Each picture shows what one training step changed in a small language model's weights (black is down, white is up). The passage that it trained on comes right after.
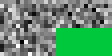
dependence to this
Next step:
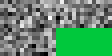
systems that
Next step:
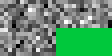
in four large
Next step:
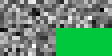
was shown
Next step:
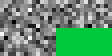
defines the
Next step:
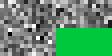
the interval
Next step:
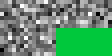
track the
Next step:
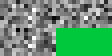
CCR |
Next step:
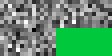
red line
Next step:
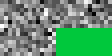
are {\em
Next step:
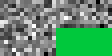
addition, using
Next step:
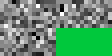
of basis functions
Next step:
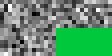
function of these
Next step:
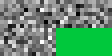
thus any
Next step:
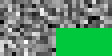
difference in
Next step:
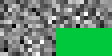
defined for any
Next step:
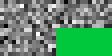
the Denau
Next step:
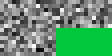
of $W$
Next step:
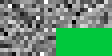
& i\le
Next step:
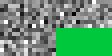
The index in
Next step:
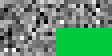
In this paper,
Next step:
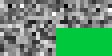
de inicio
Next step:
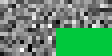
be a bounded
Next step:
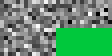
труда и
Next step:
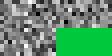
are computed
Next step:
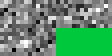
the quantum
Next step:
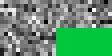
degree from
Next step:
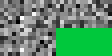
projects the
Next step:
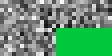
a domain
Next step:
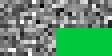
the generalized
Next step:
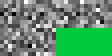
When the
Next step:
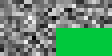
no VR
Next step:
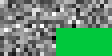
a richer
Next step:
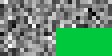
present a symmetric
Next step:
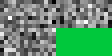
forms for the
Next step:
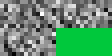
complex for a
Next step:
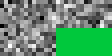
$t \to
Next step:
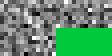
will look
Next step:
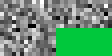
minus sign in
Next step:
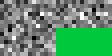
как за
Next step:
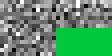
y a eu
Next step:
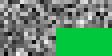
called the
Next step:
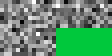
of functioning of
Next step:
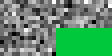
obtained from the
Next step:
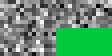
– Temir
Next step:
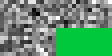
was supported
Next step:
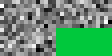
and $r$
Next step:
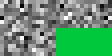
$\partial M$.
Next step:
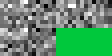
(w R
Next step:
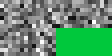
O titular
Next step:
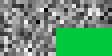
LAT Bright
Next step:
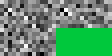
continuous functions
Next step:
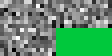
the data is
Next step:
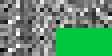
all measurement
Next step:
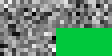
After some
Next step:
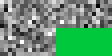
In order to
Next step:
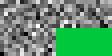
any finite subset
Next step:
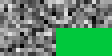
introduce a
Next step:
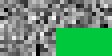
topology for all
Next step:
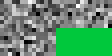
are the spectral
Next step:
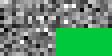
a model on large
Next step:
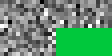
The {\em
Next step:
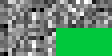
is defined as
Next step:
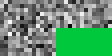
processes in case
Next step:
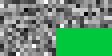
an influence
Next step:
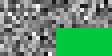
0$ in the
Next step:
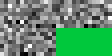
vu comme
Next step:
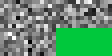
has up to
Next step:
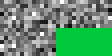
a composition of
